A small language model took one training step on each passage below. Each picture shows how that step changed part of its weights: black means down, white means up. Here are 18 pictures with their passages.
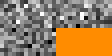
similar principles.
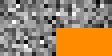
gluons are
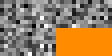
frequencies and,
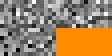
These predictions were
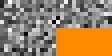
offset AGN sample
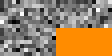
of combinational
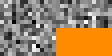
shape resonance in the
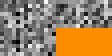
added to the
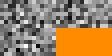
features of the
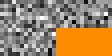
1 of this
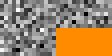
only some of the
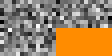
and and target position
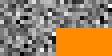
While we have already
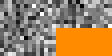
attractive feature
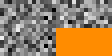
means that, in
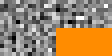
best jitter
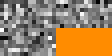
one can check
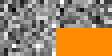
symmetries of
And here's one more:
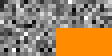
starting with an
